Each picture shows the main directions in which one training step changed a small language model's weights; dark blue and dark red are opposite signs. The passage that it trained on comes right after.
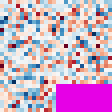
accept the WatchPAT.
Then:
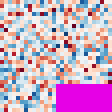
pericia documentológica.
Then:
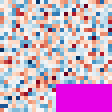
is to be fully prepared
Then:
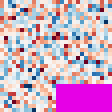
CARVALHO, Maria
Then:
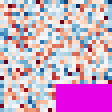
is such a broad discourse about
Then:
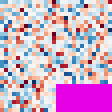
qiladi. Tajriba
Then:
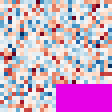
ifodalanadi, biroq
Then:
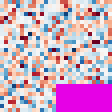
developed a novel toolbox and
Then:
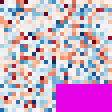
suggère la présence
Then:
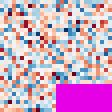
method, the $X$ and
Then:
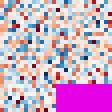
chaqiriq sifatida
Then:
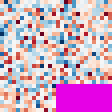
one of the most favored surface treatment
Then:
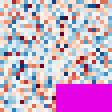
in question. Given the
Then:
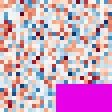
and 82 CNOT
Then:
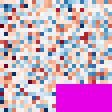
F. Ot\'alora
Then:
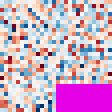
used tools included differentiation
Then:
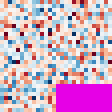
de formation des personnes
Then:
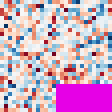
A. Widom, Phys.
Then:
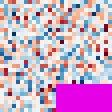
the search engine users to
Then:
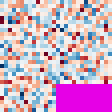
chiqilishi kerak. Eng
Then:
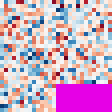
Blank 4 Spiked sample
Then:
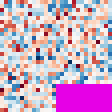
on the anterior horn cells of
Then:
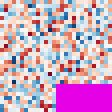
in the IPv6 network. As
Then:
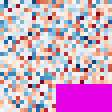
is contained in the conservation
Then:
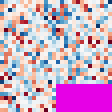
Quest browser PM and
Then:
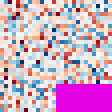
susceptibilities to several magnetic
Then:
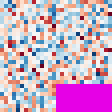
pre-registered hypothesis
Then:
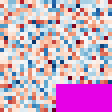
Introduction Polyhexanide
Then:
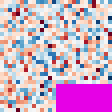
there are still some reservations as to
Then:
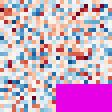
2023). Telemedicine
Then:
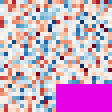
yani "Zamonning
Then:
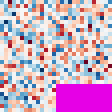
Israel}} \begin{document}
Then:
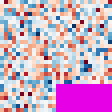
second group used the system with SPN
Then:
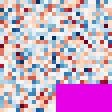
turibdi va bu reytingga
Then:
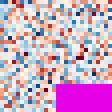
still useful several generations
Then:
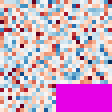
and points toward exclusive modulation of the
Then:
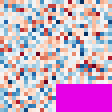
on the $M_\bullet
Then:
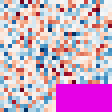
yet. In turn, the
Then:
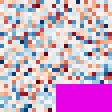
infections are the most important causes
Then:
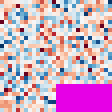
the algorithm works, let's
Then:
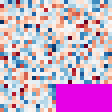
professional bo'lishimiz
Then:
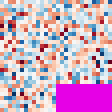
All of the distribution functions appear to
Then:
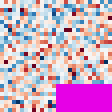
that some of the noise outside the
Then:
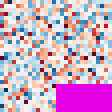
this matter. The clarification of the
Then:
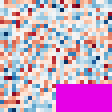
adapted to (McGoff
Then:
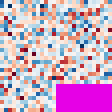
> 48 hours and
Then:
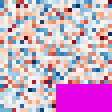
началось еще в
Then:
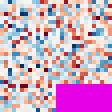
another one half of them
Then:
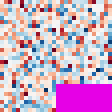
is desirable that the measured broad
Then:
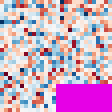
Covid-19 and remote
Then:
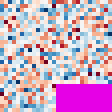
phase variation, neglecting quasi
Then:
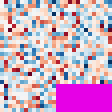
also unveiled new problems.
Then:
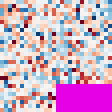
and the perceived quality of
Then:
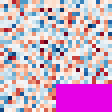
qui sont basées sur des
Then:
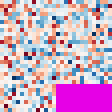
to investigate the conformation dynamics of
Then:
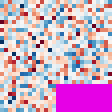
1 phase encoding step at the
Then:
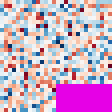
Samples were maintained at a constant
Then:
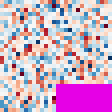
the data provided by you and the
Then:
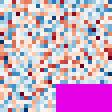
God, expressed in the
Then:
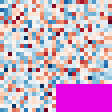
on Open Research Information:
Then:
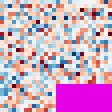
antiferromagnetic layers)
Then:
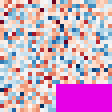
designs, a pair of SIMs
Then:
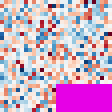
сметаси бўйича
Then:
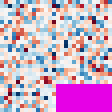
non-hollow hybrid
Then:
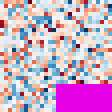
aligned with the center of
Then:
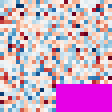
function concept itself, and not to
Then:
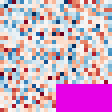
$, then we assign 1 to the
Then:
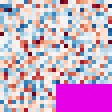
from using this technology address several of the
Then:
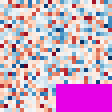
compensates for charge coupling and
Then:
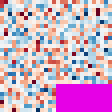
donde tienen lugar las
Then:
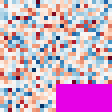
interests exist. Disclaimer
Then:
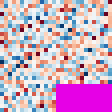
Total Expected Saving
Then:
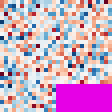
in most cases by *-chi-*
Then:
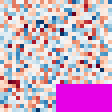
– qayta tiklew,
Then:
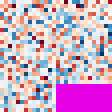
hisoblay olishlari
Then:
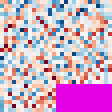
every 10 min for the test with
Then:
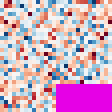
Attribution 4.0 (CC
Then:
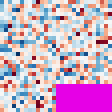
This will be followed for the rest of
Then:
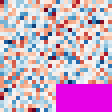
в обучении через
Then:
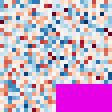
the setup used for the validation
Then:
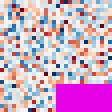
bo‘lma zahiralarni
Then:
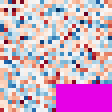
regressiya tenglamasi
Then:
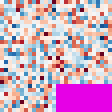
видах транспорта
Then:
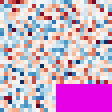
including Pa$\alpha$. Therefore, the
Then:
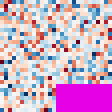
LI, “Effect of
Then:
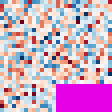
group velocity, which depends on the mean
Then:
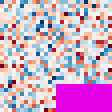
minutes after that was washed and
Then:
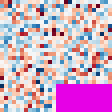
to monstrosity. The
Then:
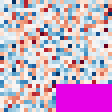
технологій у
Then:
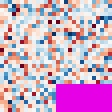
of the quark-antiquark pair with
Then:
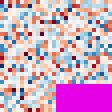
principal fibre bundle
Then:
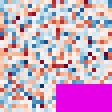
greedy algorithm is executed by
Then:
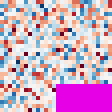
to holon-hole
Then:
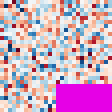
ao paciente e demonstrando
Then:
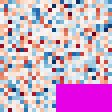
and BD components. Based on the
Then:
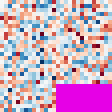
tola* termini xoh
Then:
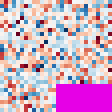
to reach the extremely high
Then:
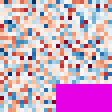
me puedo hacer a un
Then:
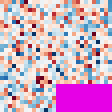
a wide range of masses and scale
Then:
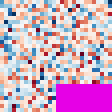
Grainy pellet model
